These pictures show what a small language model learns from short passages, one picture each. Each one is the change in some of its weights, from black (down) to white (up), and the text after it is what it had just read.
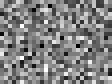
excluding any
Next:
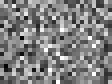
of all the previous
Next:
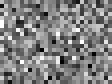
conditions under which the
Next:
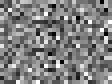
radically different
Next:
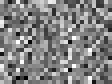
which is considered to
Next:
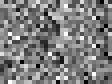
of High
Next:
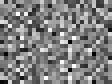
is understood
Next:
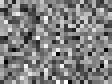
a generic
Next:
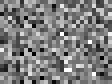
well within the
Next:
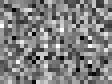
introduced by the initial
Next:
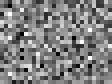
nodes. This
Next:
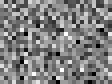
of the component.
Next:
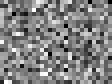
{} \caption{
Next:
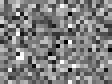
be interpreted as
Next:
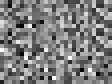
any overlap in
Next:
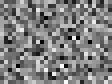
Also the strong
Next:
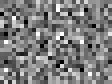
Research Center,
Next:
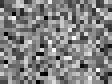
If we consider
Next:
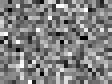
complete picture
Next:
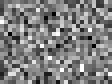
spectrum of the
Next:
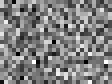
a thermal form as
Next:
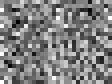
interesting to consider the
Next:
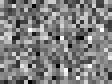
$\tau$ and
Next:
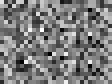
the problem of quantum
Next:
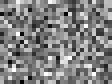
result for some
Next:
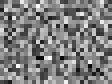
the mask
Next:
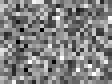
related to the magnetic
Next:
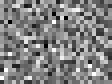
show the effect of
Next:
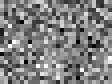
by the fact that
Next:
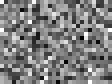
row, in
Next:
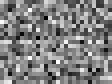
see, for
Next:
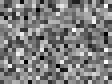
spontaneous emission
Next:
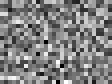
galaxies (rotation
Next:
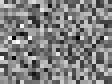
and has a peak
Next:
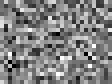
evaluated for the new
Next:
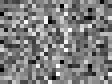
inverse backward
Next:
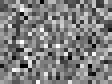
obtained by a
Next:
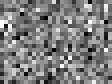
amounts of
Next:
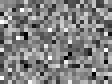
remains nearly
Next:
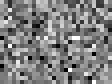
it is expected that
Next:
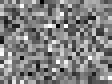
error), and
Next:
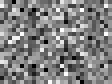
a Nb -
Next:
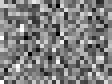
and O into a
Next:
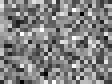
to which there corresponds
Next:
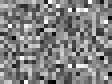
broadly across the
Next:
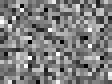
approach used for
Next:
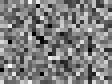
from guessing
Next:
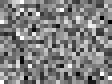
exploits channel
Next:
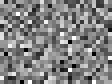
is known about this
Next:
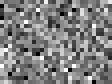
it is too
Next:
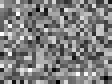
c}$, when the
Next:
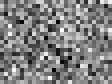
by analyzing
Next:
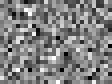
right panel shows that
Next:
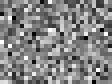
been shown that it
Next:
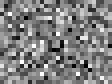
placement ---
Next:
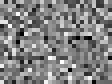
is simple. We
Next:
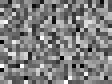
identical sizes
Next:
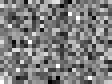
at right angle to
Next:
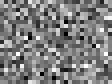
of visualizations
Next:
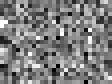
algorithm implemented
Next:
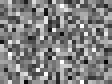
en los
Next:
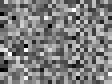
above explained
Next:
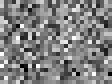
as a multiple of
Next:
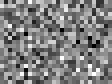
for the finite
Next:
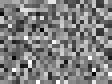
exhibiting a
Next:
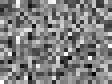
estimate for an
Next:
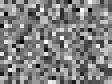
\noindent {\bf
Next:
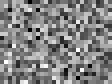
x}$ and
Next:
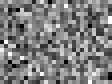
flows, the
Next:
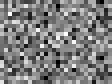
of Carbon
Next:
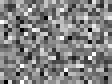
see ref.
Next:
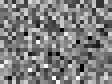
of the amplitude and
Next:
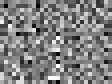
generates data in
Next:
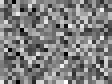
a unit cell,
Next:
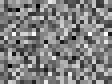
have led to
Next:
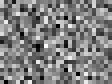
a large dynamic
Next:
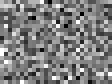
signs and
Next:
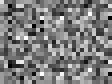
11b the values
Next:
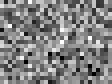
for the accuracy obtained
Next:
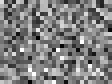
the third mixing
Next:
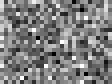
to produce
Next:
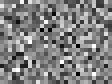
with a finite temperature
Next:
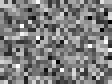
and SED
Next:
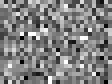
of polymer
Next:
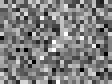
of observations as
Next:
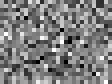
of nuclei and
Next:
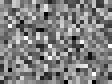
points located at
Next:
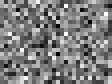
of Code
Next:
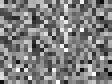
in the simulation is
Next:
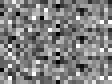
convoluted with
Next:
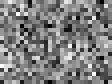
analysis of online
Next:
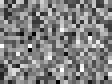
the computation of
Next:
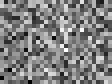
in the second
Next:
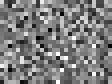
all coordinates on
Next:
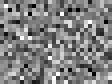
identified two principal
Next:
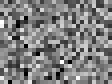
constant of the motion
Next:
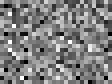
entering the full
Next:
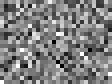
report a
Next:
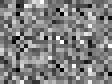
vertex. We
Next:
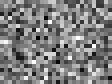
shows, in
